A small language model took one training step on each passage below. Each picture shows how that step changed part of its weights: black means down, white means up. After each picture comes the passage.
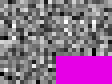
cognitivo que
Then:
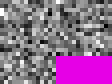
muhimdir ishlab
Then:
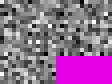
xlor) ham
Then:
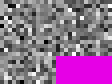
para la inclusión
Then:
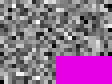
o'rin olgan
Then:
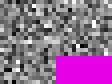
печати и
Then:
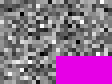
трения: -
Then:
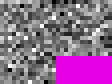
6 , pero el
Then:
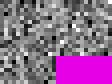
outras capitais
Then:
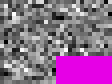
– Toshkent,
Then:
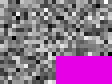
tornando as
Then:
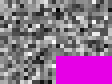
о гибели
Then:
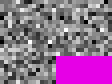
Kliem, M.,
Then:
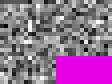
улар доимо
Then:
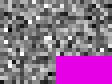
parte, es interesante
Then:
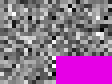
os principais motivos
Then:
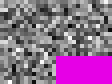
de trânsito do
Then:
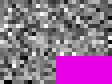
olganda, til
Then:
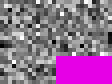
- UFPel,
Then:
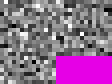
Presidência da
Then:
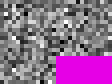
el aumento considerable
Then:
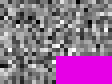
culminou na
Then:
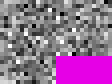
Dengue e da
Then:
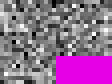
a seconda dei
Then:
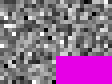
levels with
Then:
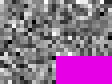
são crescentes
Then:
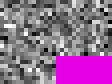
Instituto Nacional
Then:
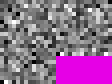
de mostrar
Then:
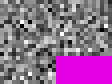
робота з
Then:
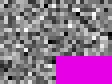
mulk qachon
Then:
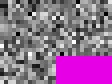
empresa, já
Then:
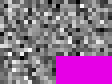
è l'anima
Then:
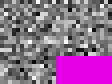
и преводи у
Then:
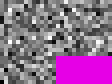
ambiental, social
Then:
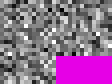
RCR in de
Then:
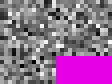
no planejamento da
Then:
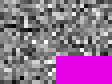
em relação às
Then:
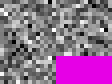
A., Vahobov
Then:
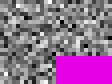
auf das gesamte
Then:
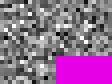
bo`lgan yoki
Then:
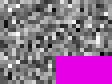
bilan bog‘lash;
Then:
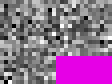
conocer su utilidad
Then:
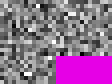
беременности и
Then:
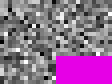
Firatli E,
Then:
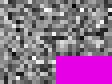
actores. Con
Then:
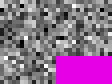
reportado casos con
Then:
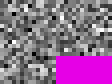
article provides
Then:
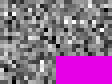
uang logam
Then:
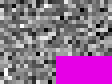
services are
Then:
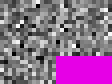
más bien todo lo
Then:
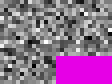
prefeitura de
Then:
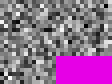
most notable
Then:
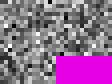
harorati ildiz
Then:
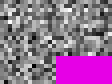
consistance de ces
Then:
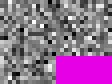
cabo en el
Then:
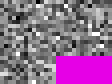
olish mumkin.
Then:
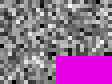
no impidieron el
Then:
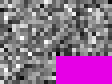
de la diversidad
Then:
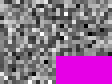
Historia y
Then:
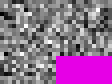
wird, dass
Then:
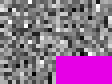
dengan struktur
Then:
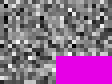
одышки при
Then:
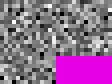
como un enemigo
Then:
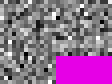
per- dendo la
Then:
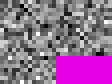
Так звані
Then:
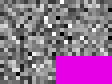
la resolución de
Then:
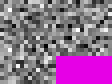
of understanding
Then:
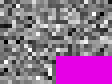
периодически на
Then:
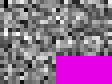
utilizar y comunicar
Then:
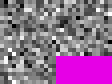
aangepaste of
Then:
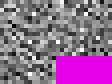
áreas. Por
